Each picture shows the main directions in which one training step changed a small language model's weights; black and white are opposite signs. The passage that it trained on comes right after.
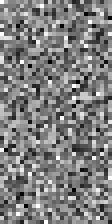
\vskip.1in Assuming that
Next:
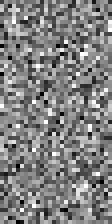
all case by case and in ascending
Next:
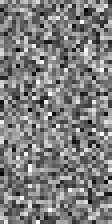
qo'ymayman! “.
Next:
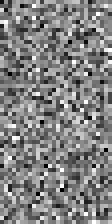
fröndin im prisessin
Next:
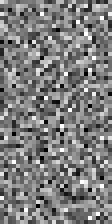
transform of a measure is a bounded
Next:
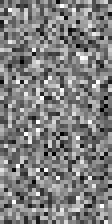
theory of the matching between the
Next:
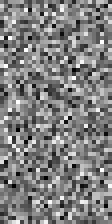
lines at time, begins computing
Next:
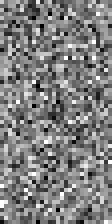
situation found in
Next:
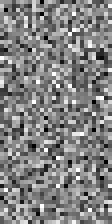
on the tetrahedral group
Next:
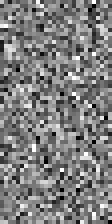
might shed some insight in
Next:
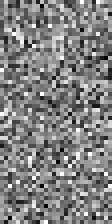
a linear wave towards the
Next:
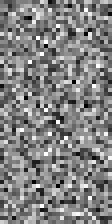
\right)\Delta \tau \Delta \eta
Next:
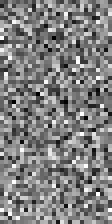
de redes e no desenho de
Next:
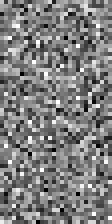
Harley aparece como un
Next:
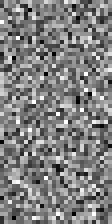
of Tat protein and RNA
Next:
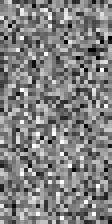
Chapter XII Theorem 4.5
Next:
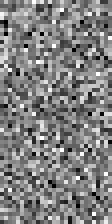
$\mathcal{H}\mathcal{P}$ a
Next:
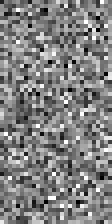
surunkali buyrak
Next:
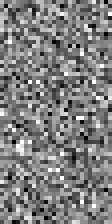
the assumptions of the lemma are
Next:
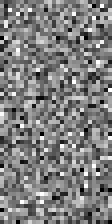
the (time-symmetric)
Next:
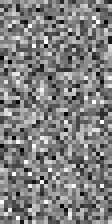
calculations invalid in any case),
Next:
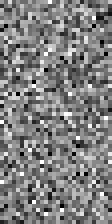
vezes, o paciente
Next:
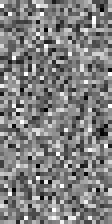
We reduced the embedding
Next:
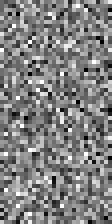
kadrlar uchun maxsus
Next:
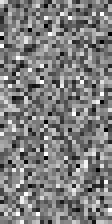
тартиби билан
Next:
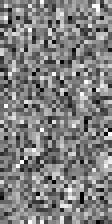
minimizing the slit
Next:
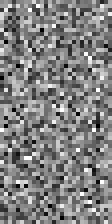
respectively $\rho_{10}$ and
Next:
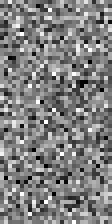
which allows us to solve for the
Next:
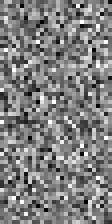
kondisi pasien.
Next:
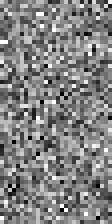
to a Chinese for specific
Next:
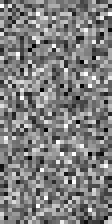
density was then calculated from the
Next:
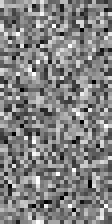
give two effects: On the
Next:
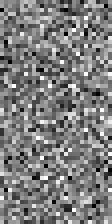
to the well known Berry
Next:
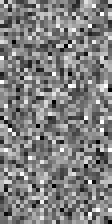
o vulnerabilidad
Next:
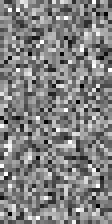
\be \bearll ~ &
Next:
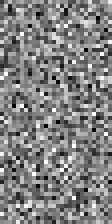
using restrictions only on the sectional
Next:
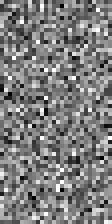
quite interesting since it
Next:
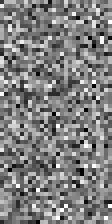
que podrían emplearse
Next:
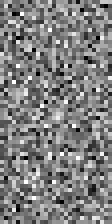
polynomial identities% }
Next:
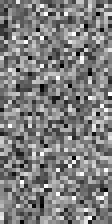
Современный бокс
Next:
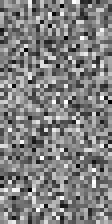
the tuning process to decide the
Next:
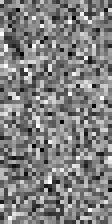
La Guajira,
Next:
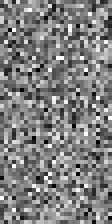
Talabalar chet tilida
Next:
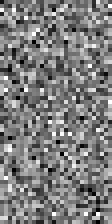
of single or double physics
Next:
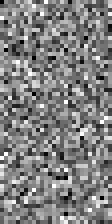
kvartirali uylarga
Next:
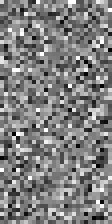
We employ 1-layer
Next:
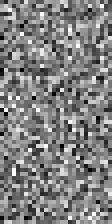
het marktaandeel),
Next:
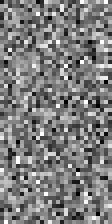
it is easy to show that a map
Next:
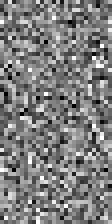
the fermions, and analogously
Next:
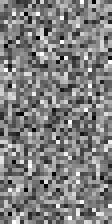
nuclei and hierarchical
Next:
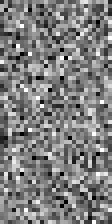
provided that it is checked
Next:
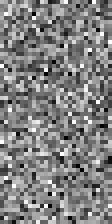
have found that, in several
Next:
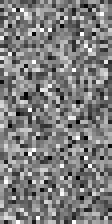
EFFICIENCY OF
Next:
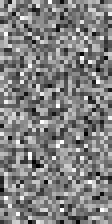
{m\choose \alpha }
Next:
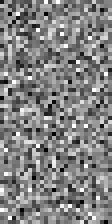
r}$. Non-commutative
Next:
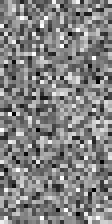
The latter parameter ensures smooth
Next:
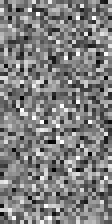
mm. Legenda no
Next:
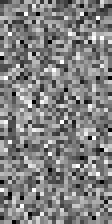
-i \begin{pmatrix}
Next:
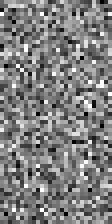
extra lines made the proof more
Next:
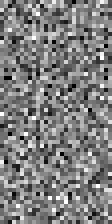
normal coordinates in the basis
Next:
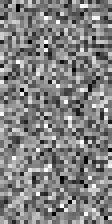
of the configuration engine,
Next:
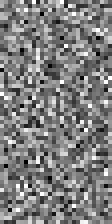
ADIPS declines
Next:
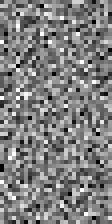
A k-differential on a
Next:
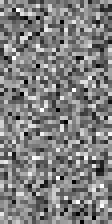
The temperature profile} is presented
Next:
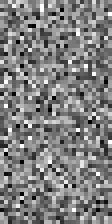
topological order carries or not
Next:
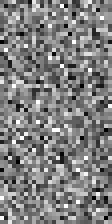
In the process of studying the
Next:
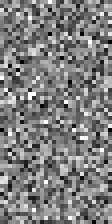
p \times\nabla I_0).
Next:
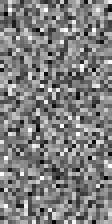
o pouco uso de signos
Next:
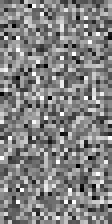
principle (compare
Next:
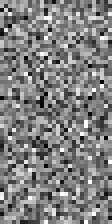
so on, until we reach
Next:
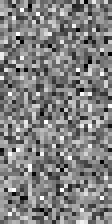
lengths of the lists.
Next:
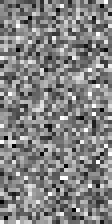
new inequality involving the
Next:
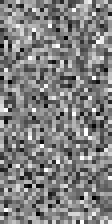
0$ can be written as
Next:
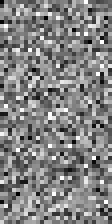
мають призводити до
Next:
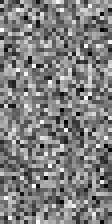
symmetry. It is the fate of these
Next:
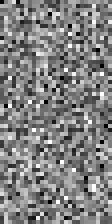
trapped charge by several
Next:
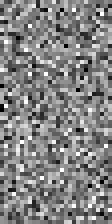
discussion of this topic. \item
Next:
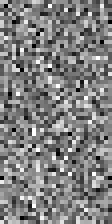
behavioral therapy may
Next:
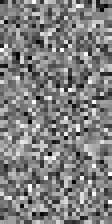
e‘tiborini tortdi
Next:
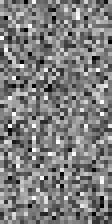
system. In particular, donor
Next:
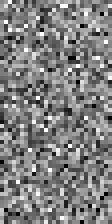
yangi bosqichga
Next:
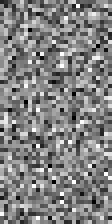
\texttt{Solve}(t -
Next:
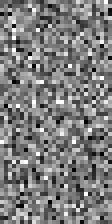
as we now discuss. The first
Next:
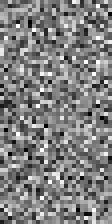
global energy inequality, where
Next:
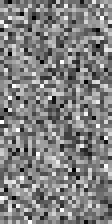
the true bimodal distribution.
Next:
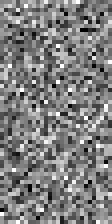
jamoatning turli
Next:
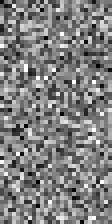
\hline \end{tabular}
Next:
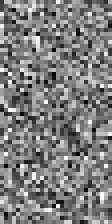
director modes in the effective
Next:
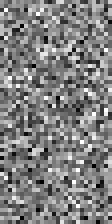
that experimental techniques
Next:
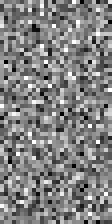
– taking into account style parameters
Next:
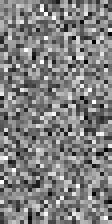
artificial crystals, and
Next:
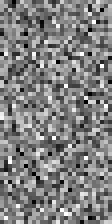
the two spin flavors in
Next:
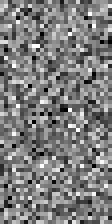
речи разнообразны:
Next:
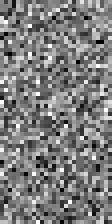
de forma que, só assim,
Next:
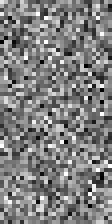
se è animato o
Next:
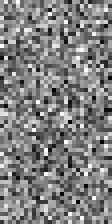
birlashishi ko‘zga
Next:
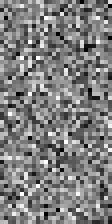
used to select these clusters.
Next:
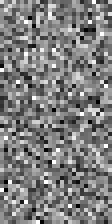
into account adequately the
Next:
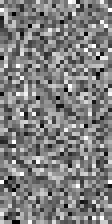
Balmer lines. The
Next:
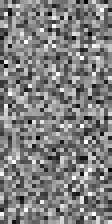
queue of link~$m$,
